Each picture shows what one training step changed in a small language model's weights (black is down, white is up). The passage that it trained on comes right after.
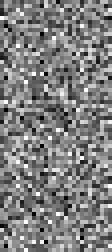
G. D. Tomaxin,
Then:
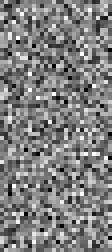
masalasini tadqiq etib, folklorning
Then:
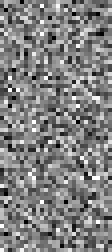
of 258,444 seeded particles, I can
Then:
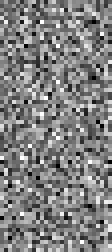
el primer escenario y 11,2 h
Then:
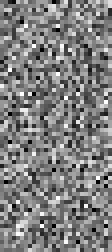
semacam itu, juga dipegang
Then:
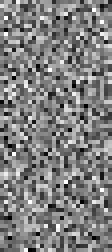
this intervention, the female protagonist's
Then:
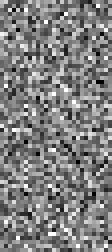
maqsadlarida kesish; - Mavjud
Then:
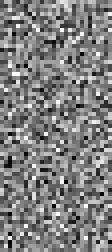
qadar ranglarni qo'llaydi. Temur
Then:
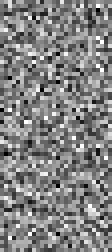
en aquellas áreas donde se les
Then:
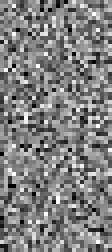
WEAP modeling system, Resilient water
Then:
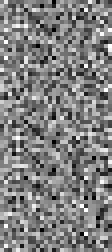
Fe ₂ O ₃ FeO FeO ^t
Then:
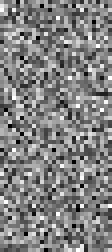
0.93 at a recall-oriented threshold
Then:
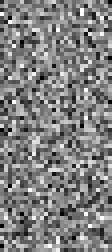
perfil docente debe incluir la capacidad
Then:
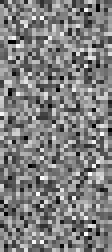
on the shape of the AC drive.
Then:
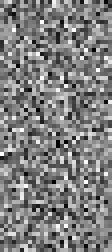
area is due to blocking of some more pores by
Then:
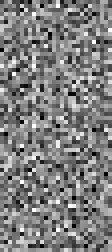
clinical profile, risk factors and mortality in
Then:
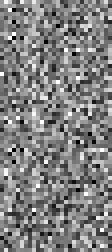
el, las clases sociales no se presentan como
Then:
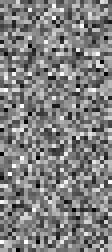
ko'rsatadiki, jismoniy
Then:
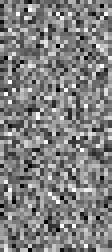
following: Assess the adequacy of the data in
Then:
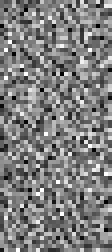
Result Model Unstandardized Coefficients
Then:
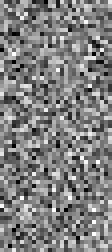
products available over the counter enable safe use ?
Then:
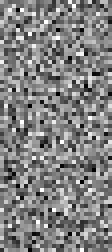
a.C., Augustus oversaw the
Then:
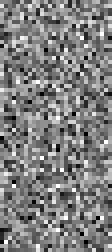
a problem involving only a small number of edges.
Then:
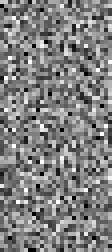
Also, the lowest zinc contents were obtained as
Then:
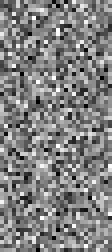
in and on sustainable chemicals and materials – renewable
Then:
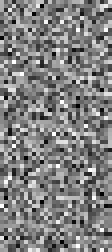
area (Marrian-Webester
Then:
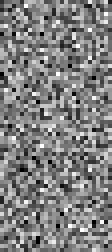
(1)$$ where f_e , f_r and
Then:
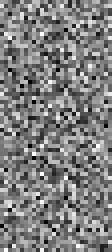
a few major structural factors can be modeled at the
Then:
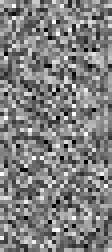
above 100 MeV. The errors include the statistical and take into
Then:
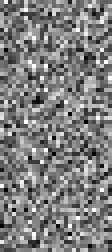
Cl, Br, OMe, OEt,
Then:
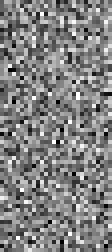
0.001$). The above findings of our study,
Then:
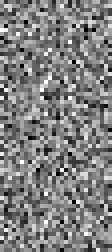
approach would certainly stimulate the local market providing the
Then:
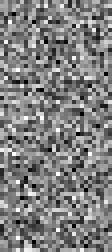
of Temperature and Abundance}
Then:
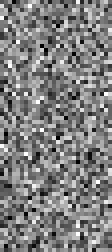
estatal. Além disso, a
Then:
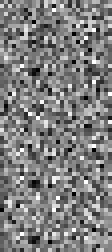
REFERENCES 1.
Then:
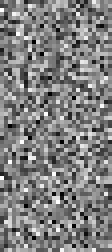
the heading of '*grahani
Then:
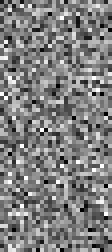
that \mbox{e-m} interaction is assumed
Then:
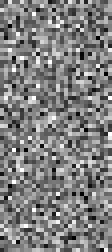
intrafamiliar y la violencia sexual
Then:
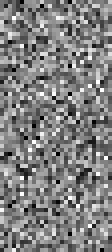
more sensitive than are their $z=1$
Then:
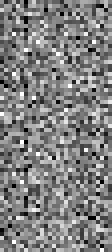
На його переконання, така діяльність
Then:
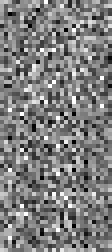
the system is selected from the set of reconstructed control
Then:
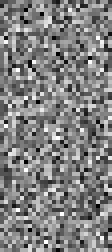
estructural de esa exterioridad estructuralmente
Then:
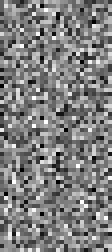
Elinor Jones, Larry
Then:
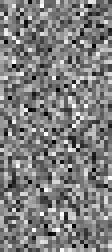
water after the use. Frequently the failure of
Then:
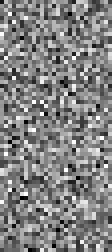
to be one of the best candidates. Both experimental and
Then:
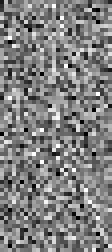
conversion performance using magnetic materials, another mechanism called the
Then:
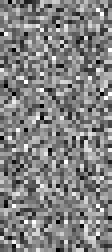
en Chiapas. Se comparte el
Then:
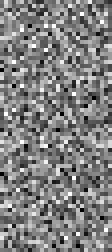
cases concerned. Hence, a comparison of the reactions
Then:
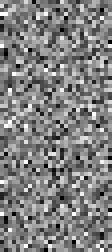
umumiy o‘rta ta’lim,
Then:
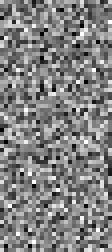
Musk avait déjà exprimé
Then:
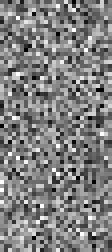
measured. A detection method similar to atomic magnetometry
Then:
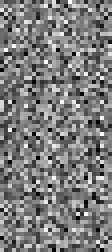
определяет величину размаха
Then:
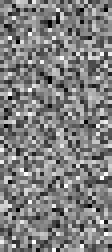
talaffuz qilinadi: *kelding –
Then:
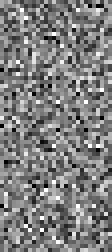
generations. Effective speech impact is what allows the
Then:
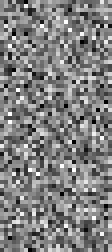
($q$ = 1). As the uncertainty in
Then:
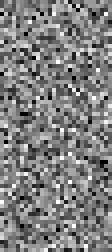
could result in more expensive packages and larger
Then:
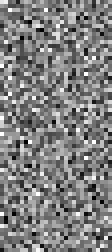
art, as well as community service serves to improve the
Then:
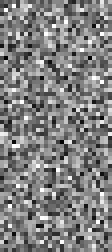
factor $\beta_i$: \begin{equation}
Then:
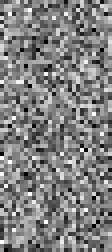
expressed doing flagellation again, thus maintaining
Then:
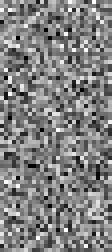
in the top 11.5\% of human teams on
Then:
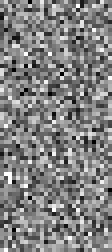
sank bei allen Leistungstypen
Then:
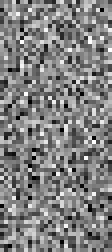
as the result set. This precision, recall and
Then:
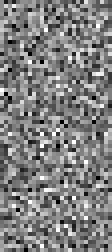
the automatically translated code from the sizing method
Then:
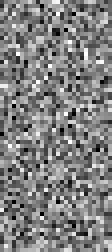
they largely model lexical overlap and often
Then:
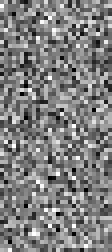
and wafer manufacturing process is very energy intensive,
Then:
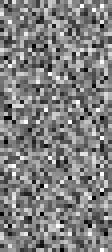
$\alpha<1-\beta$ regime (see Section
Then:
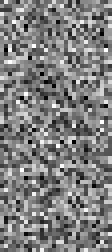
vector field. We define the rotational of
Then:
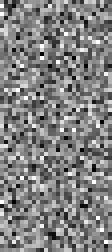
exchange symmetry do not select a unique member; they
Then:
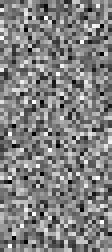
of Postgraduate students of this college
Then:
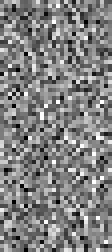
axes labels denote averaging over all central water
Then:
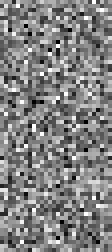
operation. \begin{figure}[h] \centering
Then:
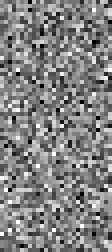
und Erschließung der Texte
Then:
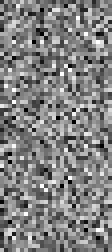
maps. They have significantly lower instrumental systematics than
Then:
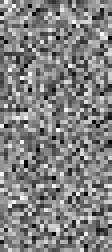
school certificate examinations to actively read and
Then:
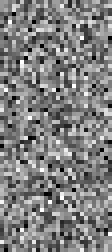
of a vector rotating just as, the hand
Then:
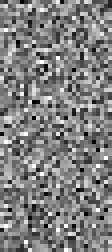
aging seemed to particularly affect the consonant
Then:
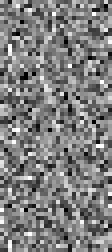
\cFPT\ on $H$-graphs
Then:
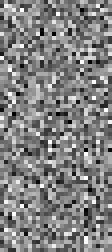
Earth METODOLOGIA Para a
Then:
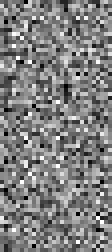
искусство, т.е.
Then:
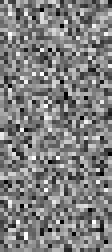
theory. \newblock \emph{International Journal of
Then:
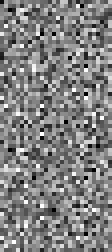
E EXPOSTO, ACIMA
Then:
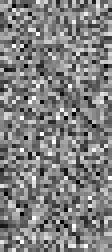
1). For this system, when the particle (polar
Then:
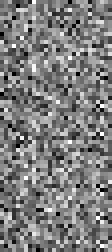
силжиш кучи,
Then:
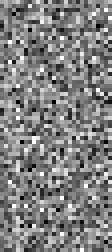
lirik qahramonning obrazi
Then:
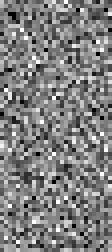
their work hours and miss out on potential promotions
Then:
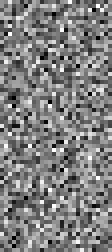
shayırdıń kórkem
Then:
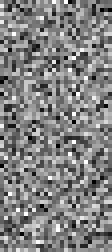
results. This analysis allows us to answer the first question
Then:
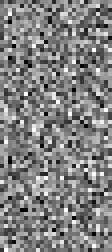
6x2 e 4º eixo passa
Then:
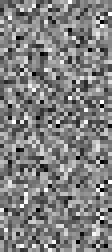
подход в подготовке бакалавров и
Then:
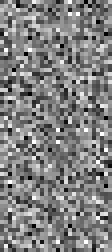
рўй берадиган титрашларни
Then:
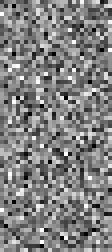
riflettere i valori e principi
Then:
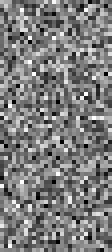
STEAM education is a synthesis of science,
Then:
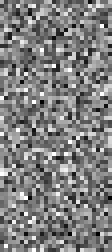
to Uzbek people. We know and appreciate
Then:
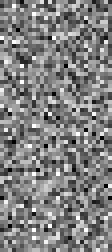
to implement EU standards are a good chance for Ukraine
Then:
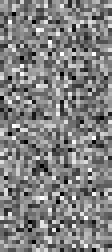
of the equation (9). The complete algorithms are given in
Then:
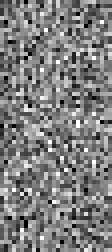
the specified value plus 0.07 MW, as compared
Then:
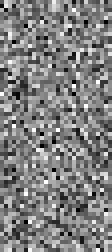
filled inverse triangles denote observational data by
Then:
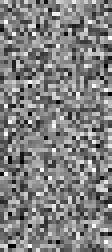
Respondents Percent Laptop 11 4.4
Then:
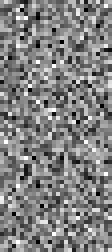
1930s, designs with historical references were
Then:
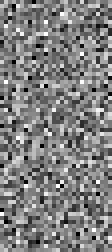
e di malessere psicologico,
